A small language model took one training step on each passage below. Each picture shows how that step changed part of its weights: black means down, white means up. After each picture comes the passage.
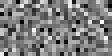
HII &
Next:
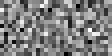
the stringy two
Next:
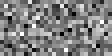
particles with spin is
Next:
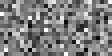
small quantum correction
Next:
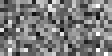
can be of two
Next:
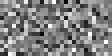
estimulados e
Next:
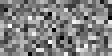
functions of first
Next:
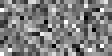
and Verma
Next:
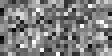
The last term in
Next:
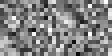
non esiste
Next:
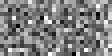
is performed, using
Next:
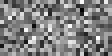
an altitude
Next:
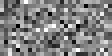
specifically to
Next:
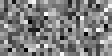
polar (a)
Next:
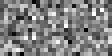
non esistono
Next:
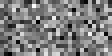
In Central
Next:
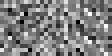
produção de uma
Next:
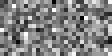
clusters as
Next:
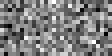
of dark energy
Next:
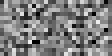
для всех
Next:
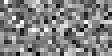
model predicts a
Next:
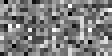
laderas de
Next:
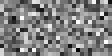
standardization and
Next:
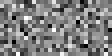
Raum für
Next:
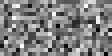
d/c interface
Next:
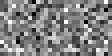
substituem seus
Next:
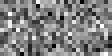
$M$ has to
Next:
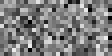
Français et
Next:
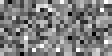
all $\tau_j
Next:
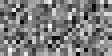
não só das
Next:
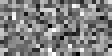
of protons in
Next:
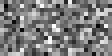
lines) and values
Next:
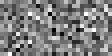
from training and
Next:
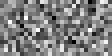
para hacer
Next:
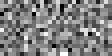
the nature of the
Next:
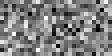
a decisão de
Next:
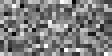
is conducted using
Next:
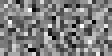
N, et al.
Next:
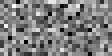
de activitate
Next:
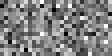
sonra oğlu
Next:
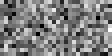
be applied for
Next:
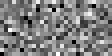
das forças de
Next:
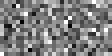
WPT, which
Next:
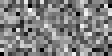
та значення
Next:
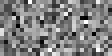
for host stars
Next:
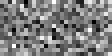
a common
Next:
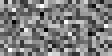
is the effective
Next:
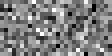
definition, and
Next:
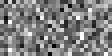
emerge one by
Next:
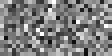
strength, we
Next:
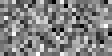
— бу
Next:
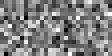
true leaks
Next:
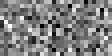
H4 : La
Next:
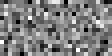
принята 08
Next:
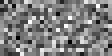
such assumptions.
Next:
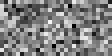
sociais que
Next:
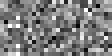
$\mb k
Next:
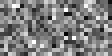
o surgimento de
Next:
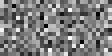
in an infinite
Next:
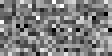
was analyzed
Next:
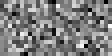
like those
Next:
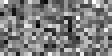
tensor, and
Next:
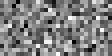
transitions among
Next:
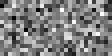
studying the processes
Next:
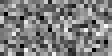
with the applied
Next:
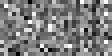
Após a
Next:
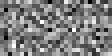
we have fixed
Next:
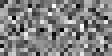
a partir de
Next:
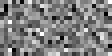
and the fit
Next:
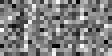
the impact of
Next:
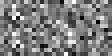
To see the
